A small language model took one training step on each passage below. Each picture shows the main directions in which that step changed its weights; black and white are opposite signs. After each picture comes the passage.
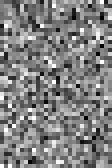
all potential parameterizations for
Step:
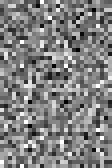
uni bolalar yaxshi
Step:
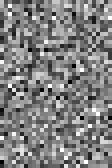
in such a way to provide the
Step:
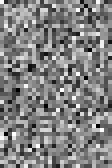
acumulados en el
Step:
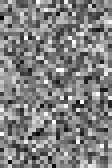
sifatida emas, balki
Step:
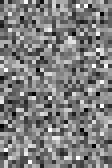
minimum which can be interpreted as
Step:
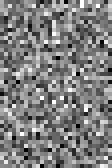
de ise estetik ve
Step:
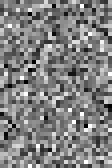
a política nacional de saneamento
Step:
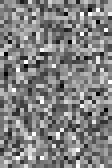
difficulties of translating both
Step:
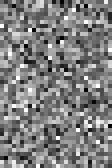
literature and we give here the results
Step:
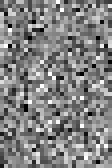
2024 Table 10 showed that the people
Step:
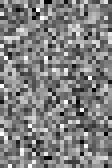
degrees or more, indicating
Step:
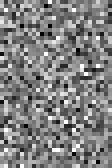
os profissionais têm
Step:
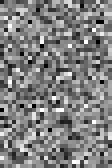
servant or natural or legal person
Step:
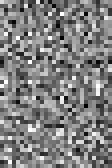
maorif tizimini asosiy
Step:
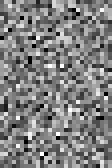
material is required to maintain high
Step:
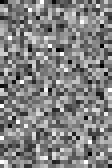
and designed the research or analysis
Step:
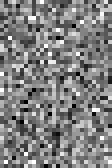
of producing profile of users from
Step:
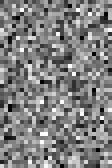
$LMTD$ in
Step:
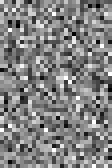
el 23 de febrero de
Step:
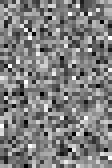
e sociedades de economia
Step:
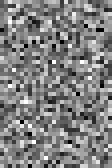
o'zaro baholash
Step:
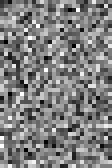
disso, o professor deve
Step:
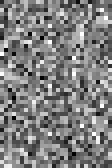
otak anak-anak
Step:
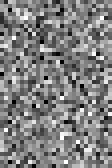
emas. Bunda bosh
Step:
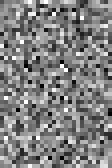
diese Frage
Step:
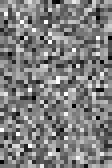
новых биологически
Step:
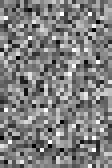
it may often represent the environmentally
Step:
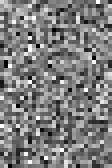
to 'stand out' and
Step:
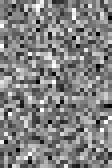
the calculations of the corresponding
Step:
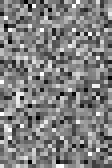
scale and improved the oxide
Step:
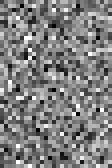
Desain Rangkaian
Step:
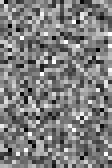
instantáneo es de
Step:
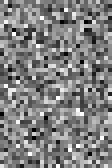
from the nasopharynx
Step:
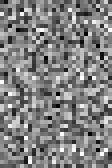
factors, including age, education,
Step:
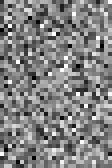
ya'ni maktabga
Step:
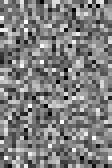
its health and economic impacts. The
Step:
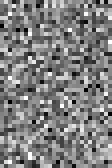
results, an average level of
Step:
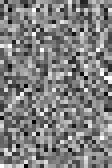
Dengan luas
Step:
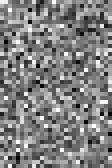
and data ownership,
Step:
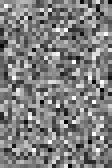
[в 3 т.: перевод
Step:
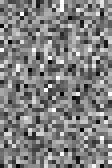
stage of the war.
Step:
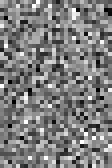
the audio result have no
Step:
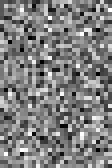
ta’limi darslari
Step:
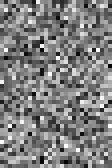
between 0 and 1. If
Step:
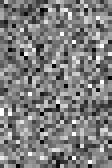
úr afurðum
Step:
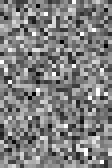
Vrije Universiteit en
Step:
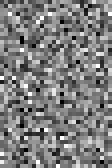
especialmente os relacionados às
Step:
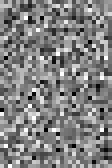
efficiency levels will only have minimal
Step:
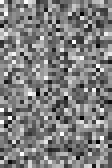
сдвиг в отношении
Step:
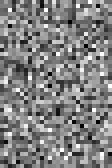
organisations and governments to know how
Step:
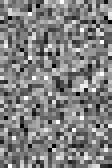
Three critical control points were identified
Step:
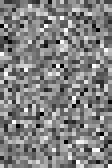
kezadi, Bizdan
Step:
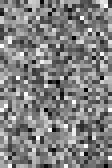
machine learning research [best
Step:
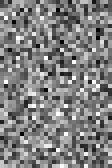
indifferent. -
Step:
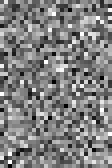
que leur part a le plus
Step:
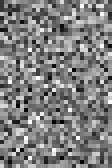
and produces a feasible
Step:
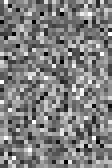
image processing algorithms [12,
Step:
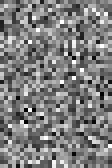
educativos que se alojan
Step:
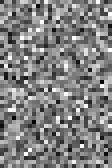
were very often applied in a
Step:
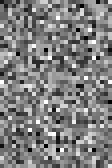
цих товарів не
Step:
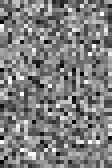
dominate the dynamics and act as
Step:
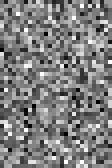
the inclusion process. This report
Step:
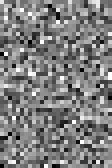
acetabular cups
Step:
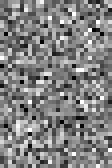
resources and resultant environmental impacts of
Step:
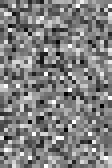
still cannot get any useful information from
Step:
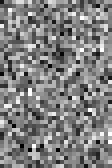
of the Qur'an,
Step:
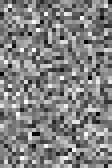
jihatlari rivojlantirilishi
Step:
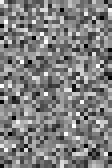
Behari, S. V.
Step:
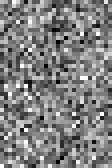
for publication of this case report
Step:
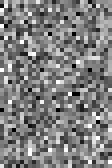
make their voices heard,”
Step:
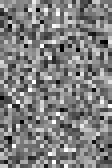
rápido desarrollo de
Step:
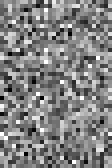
was achieved using PCR analysis to
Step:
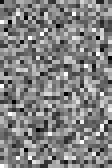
reste globalement faible avec
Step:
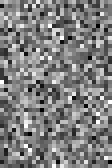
shifokorlarni aniqlash
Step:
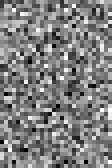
con la colaboración de los
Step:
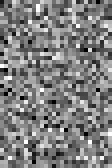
inexpensive and can be
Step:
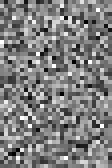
ilk asar ekanligi
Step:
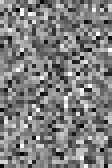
passenger transport has been growing
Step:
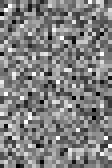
models need to be formulated into
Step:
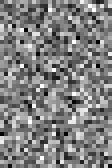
vi sono elementi
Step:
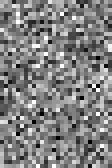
and 'professional
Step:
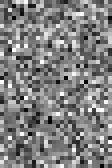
Currently, the demands
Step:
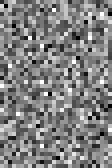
C CO San Feliú
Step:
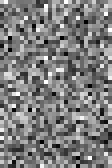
IT sector, represents a
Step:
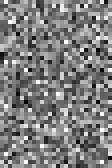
clear loss. If one adds
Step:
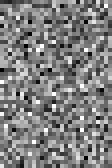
územích v
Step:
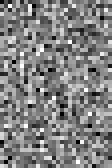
sobre la edad y el
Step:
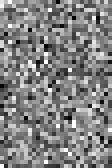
положительные отношения,
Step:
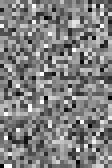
origins of this resurgence
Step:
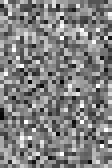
with 20-40% respectively)
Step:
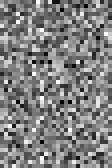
does not provide sufficient evidence to
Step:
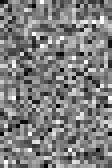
recommendations and suggestions are put
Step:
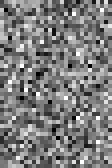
minimales de protection. Watch
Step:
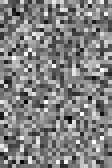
physical education. Similar to all subject
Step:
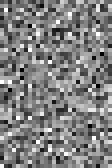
to investigate systematically the
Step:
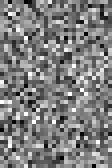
of epigastric pain
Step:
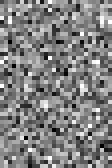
que refutan estas
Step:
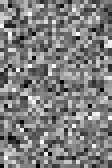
are selected in an iterative
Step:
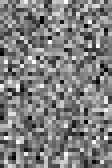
для будь-якої
